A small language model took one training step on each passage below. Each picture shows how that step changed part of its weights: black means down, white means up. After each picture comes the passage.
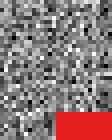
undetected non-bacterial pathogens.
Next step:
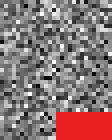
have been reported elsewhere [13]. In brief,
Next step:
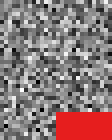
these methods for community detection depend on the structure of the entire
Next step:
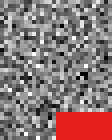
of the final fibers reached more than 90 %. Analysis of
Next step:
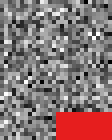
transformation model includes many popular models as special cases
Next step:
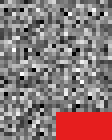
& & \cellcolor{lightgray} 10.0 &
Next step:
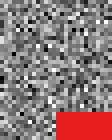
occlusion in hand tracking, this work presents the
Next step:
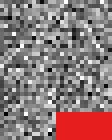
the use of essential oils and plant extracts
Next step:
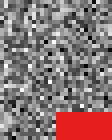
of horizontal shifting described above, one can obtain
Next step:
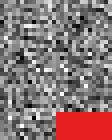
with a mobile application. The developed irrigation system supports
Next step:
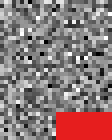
figure, the frequency spectrum of the vibration signal is
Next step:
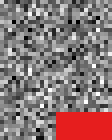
summarized the AI and ML techniques employed across these articles to understand
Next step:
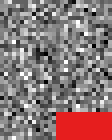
predefined budget $B$ to limit the magnitude
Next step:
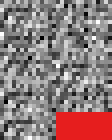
in the haemocoel of the
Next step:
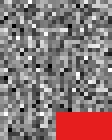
the planetesimals entering the atmosphere release
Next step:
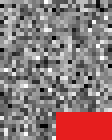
frequency control, and Lu [4] that aggregated
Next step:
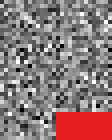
temperature and V_1^0 is the partial molar volume
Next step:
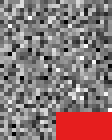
to (\ref{HeqC}), there exists a family
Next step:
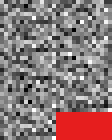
made available together with real world data of this amount and
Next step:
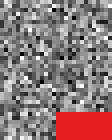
clearly in the low/hard state, both from the spectral
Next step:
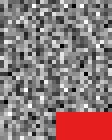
amplitudes of the oscillations increase and the angle
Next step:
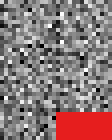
rats. The body weights of rats ranged from
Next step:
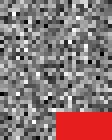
monolayer, neighboring C$_{24}$ clusters
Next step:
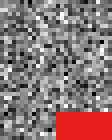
other parts of the chemical sector, no specialty chemicals
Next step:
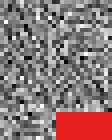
with the {\sf AFLOW} standard settings
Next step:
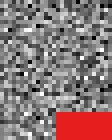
Of particular interest is the dependence of the parton energy
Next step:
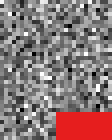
that often worsen the color alteration and aspect
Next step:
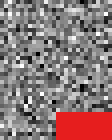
the short-distance events in athletics,
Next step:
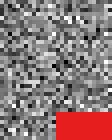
Across Tucson, communities with a higher population of
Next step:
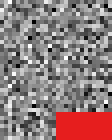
the throughput, we use the predicted output data size from
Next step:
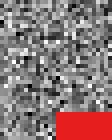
to the radiative leptonic mode and the other
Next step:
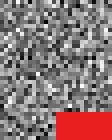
from AKC, Farmers, Ministries
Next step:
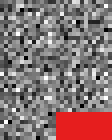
I_\beta + I_\alpha B_\beta
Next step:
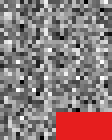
research work is to study the structure of *N,
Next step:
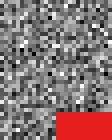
*International Journal of STEM Education*,
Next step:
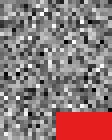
true positives plus the number of false
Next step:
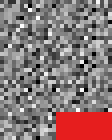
canonical and grand canonical ensemble the Ehrenfest
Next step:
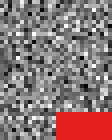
isotropic PE to embed a PE filament
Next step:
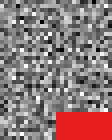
Adsorbable Organic Halide
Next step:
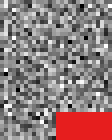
ingredients of these differential forms are the
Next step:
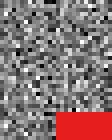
intensity factor (SIF), linear elastic isotropic material model
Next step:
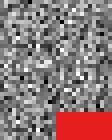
of self-propelled particles in confining
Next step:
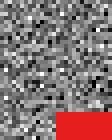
\begin{eqnarray} \partial _{\theta
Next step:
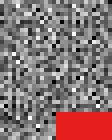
THE METHODS USING
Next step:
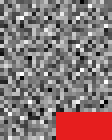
water ecosystem services* 367 Our observations revealed the following
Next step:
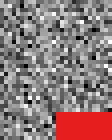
and highly skilled migrant workers due to the
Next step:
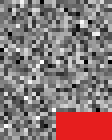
BDA-vendors as b2b companies that
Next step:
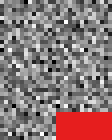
sustainability. Keywords: conservation agriculture; no
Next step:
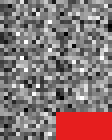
No Yes Yes TABLE 3. Evaluation
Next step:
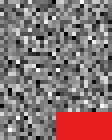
DENSITY ESTIMATION We can estimate
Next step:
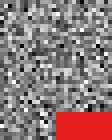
of new drug candidates. Recent surveys indicate that the
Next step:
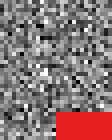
following theorem is applicable to general ad hoc networks.
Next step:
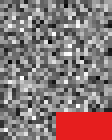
\bv\ and \vi\ measurements at maximum light
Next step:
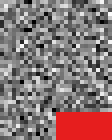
usually start work? 3. At what time
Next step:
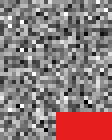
given to the development of partially-funded
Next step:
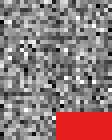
in the columns. Table 2. The estimated coefficients of the
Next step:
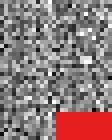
word nor blame to focus on Humans and
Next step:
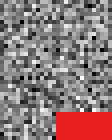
wide range of the experimental data. The data from the
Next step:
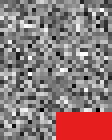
nature (see Fig. 8 (b, c)) with
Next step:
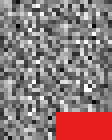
acoustic running waves in the equator.
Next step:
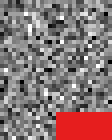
infrastructural gaps, federal cum state potential
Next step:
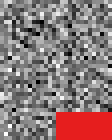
\eeq which, given the geometry of the problem,
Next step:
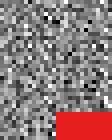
the transition and, as a consequence, development of this type
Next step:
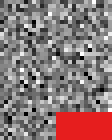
in Bulgaria. Luigi
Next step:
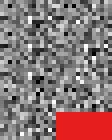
\d$, i.e. we write
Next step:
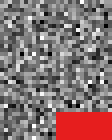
\cite{nicolet2021large} does not
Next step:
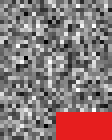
mN/m, liquid-condensed phase
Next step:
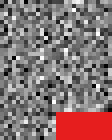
(5) Diagnosis Bronchiolitis
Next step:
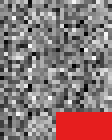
Dubuis President of SATW
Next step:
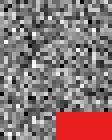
of Fig. \ref{fig2} b. The
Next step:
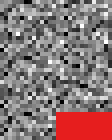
CORDERO Universidad
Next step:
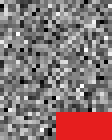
As reported earlier, a mapping operation was performed for each
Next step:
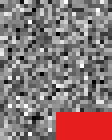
the increase is such that sum $\sum_{k>
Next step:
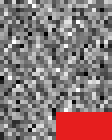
postoperative discomfort and pain. A
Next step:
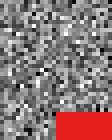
influenced the reference values. A low pass filter in both reference
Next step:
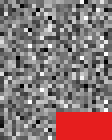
Comparison In this section, before comparison with other methods and
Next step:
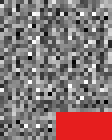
Operating Expenditures ORC
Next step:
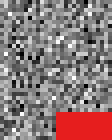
further extensions of our results, such as a study of
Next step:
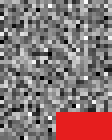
intraband dynamics (*28–30*). Interband
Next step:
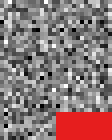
the motion of isolated lattice-based active particles (particles
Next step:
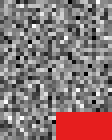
real (Majorana) fermions (or
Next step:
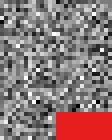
and timing jitter over a wide delay range
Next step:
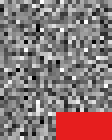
result exhibits slightly lower-lying $2^+_1$,
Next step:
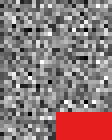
Clément Ader, École des
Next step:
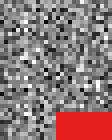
power loss was reduced by 12.03% from
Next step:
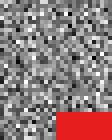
development of the nation in terms of science and technology as
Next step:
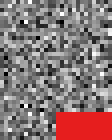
long caudate Spherical/R smooth slightly b middle
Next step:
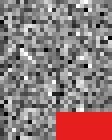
with the mirror. The time dependence of the light emission from
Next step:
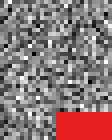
$\Vg$ from the change in dendrite size
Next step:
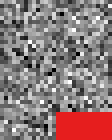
requirements for a European data infrastructure. Sharing
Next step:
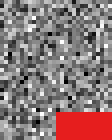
in this paper are used in an innovative way to work
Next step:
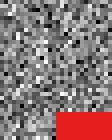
of $\sqrt{s} = 13$ TeV provide
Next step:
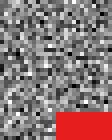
ketones, aldehydes, esters,
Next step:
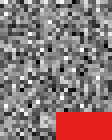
means that the total harmonic distortion inside the network is very
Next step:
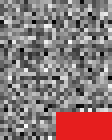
through grant no.~9501775. The authors
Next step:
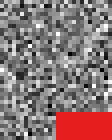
The final return per unit (Rupee) invested
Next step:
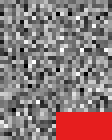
hours by 13 expert lecturers, covered
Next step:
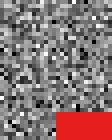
noises, we recall the following definitions from
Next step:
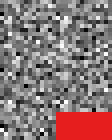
through French). No other Medieval or
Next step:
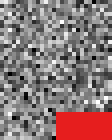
that the subgraphs are not fully connected, and propose
